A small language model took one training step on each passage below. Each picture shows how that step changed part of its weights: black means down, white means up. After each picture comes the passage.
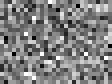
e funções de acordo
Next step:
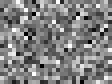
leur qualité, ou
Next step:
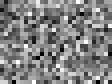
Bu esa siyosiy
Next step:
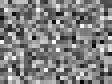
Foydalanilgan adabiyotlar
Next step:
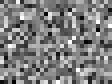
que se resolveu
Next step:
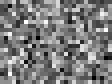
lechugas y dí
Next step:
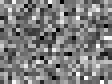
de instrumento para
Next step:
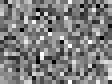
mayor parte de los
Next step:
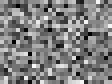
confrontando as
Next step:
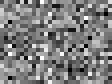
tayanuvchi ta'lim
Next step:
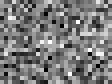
dans la conception de
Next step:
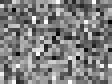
qiladi Yaxshi
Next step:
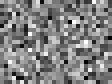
показувала на
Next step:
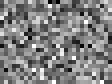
mogelijk een
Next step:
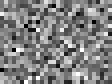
здесь самыми
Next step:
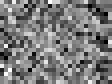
de la disciplina en
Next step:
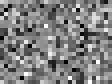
alguns exemplos
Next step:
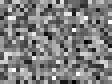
que estabelece o
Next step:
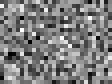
hamda shu bilan bir
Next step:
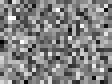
é um dos pontos
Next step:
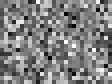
находят свое
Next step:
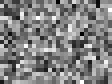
axborotlar realligi
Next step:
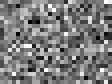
e da Ciência,
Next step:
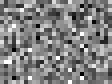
az ağırlı
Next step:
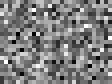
tidak mengerti
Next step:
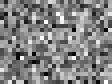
epistolário é
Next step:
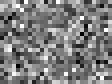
department of national
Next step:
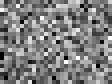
dominant values
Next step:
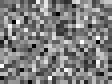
у образцов,
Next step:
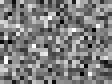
during storage.
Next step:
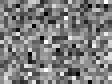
del deudor, la
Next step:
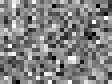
tanishish imkoniki
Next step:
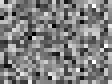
discussão sobre
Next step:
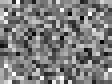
code should
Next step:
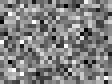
le bassin-versant
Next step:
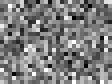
en hasta el 15%
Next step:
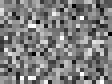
Но последние
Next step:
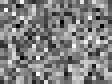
paydaşlı bir
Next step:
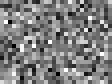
insonga o‘z
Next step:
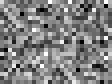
de couches fines et
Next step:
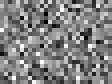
indirectement à
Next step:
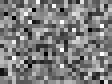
producir enzimas
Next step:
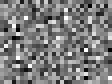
quer do aluno não
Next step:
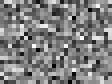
iboralarni tez,
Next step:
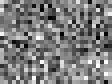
of Maximums in
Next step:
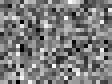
menggunakan QR
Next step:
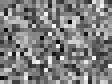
олиб келади.
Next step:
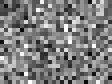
владеть и
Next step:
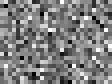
yana oyoqqa
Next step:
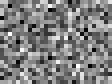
față de zona
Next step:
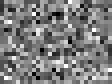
analisis data yang
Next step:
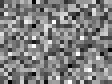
va tartibi, uning
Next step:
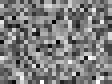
je kritičan
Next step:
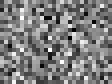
«...havia uma
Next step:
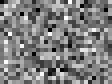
la muerte, y su
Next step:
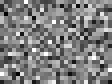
ou bilateral,
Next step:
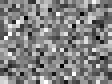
доллари 6,3
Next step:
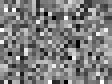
se centra en la
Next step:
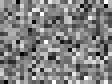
de auto identificación de
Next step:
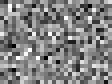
mâle, MC =
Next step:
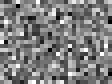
Everitt, D.,
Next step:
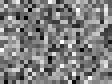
van management control
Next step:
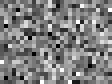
rich heritage.
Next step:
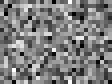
10 periodistas,
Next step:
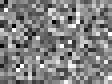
en fronteras en
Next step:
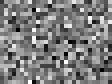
ta'lim berishda
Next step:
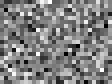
плата основных и
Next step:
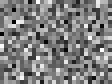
як результат
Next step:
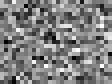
a que el método
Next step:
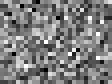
e adaptadas às
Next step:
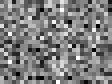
4. Починок
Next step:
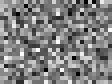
vakolatiga ega
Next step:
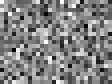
лексик маъно
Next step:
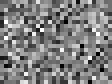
Милена 85
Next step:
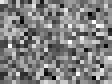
se vio afectada
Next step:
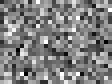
МУС лишь по
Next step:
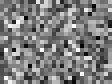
до базової
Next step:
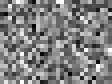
desenvolvimento do
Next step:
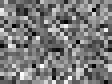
en analysant leur
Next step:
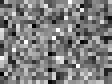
untuk mengukur
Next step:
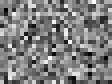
justice et la
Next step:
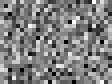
основний принцип
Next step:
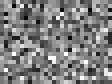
і газу (м.
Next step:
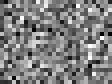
бўлди ҳамда
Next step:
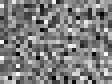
mavjud: e)
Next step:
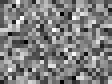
этих понятия
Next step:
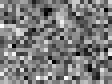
dengan kesiapan
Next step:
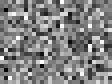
erat kaitannya
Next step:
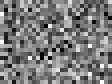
tentativa de entender
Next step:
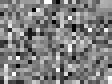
presidente fez um
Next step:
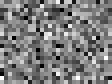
und systematisch
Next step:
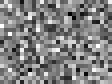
o mundo passou
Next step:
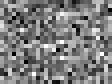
bem-estar dos
